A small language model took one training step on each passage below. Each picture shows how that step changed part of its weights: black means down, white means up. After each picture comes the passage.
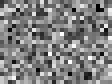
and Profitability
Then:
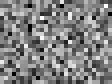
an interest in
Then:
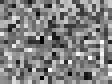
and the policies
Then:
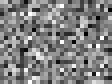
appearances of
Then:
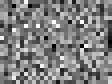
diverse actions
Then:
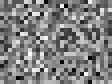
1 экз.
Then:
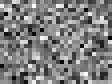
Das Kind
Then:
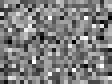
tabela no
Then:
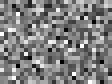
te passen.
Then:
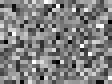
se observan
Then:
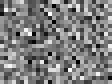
es decir,
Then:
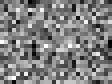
implement a Data
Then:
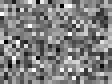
Criar um
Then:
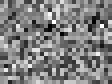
female Male
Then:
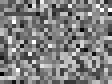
marina, el
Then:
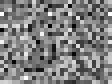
data, economic assessment
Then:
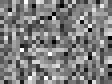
muchos países
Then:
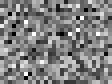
robust and
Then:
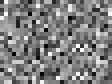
continues to be
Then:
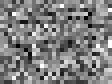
a good international
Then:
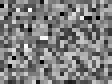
attributes and
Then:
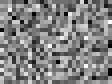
EIT algorithm using
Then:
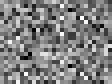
distant systems –
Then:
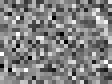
Setup for
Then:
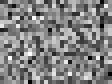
current and future
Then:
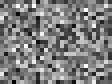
as ultra
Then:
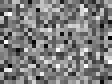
bu XX
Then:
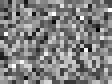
demonstrated that the
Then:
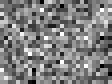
31 people
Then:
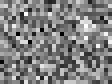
move up the
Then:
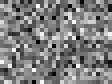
in images
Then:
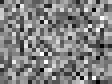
the severity of
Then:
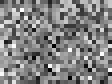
management practices and
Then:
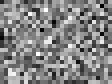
nazariyasi va
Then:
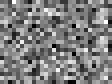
B2 and
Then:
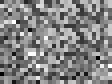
including 842
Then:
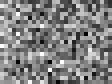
towards the
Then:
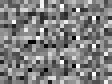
implicando un
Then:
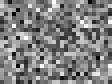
include mass
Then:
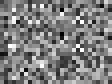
humana e
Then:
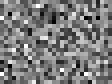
attributed to
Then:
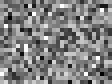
at the stage
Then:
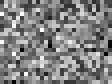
que ainda não
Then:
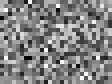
these age groups are
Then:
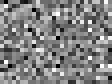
system – band
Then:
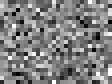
a mass loss
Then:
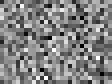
the probability of
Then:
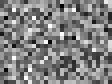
necessidade de
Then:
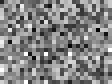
the development of this
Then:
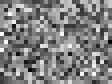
have a patent
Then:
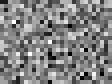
also considered the
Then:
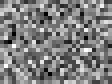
socially and
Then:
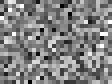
do not have a
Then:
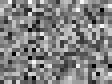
Apps zum
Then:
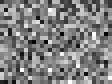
had at least
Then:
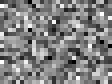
Regner. –
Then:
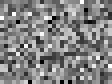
psychological development
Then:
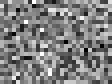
of N—.
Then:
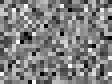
feedback to
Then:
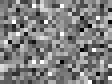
el grupo
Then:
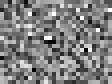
demonstrated. This
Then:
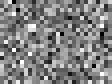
the study ($P
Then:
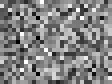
comparison of
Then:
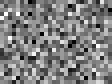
expect to
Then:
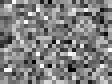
hari ini
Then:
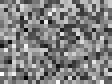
these groups are
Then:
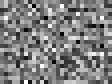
vs. post
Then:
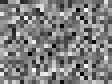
evidence and other
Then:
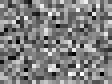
in comparison with
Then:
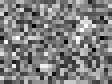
my view
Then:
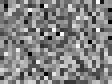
how difficult did
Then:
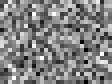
our understanding of
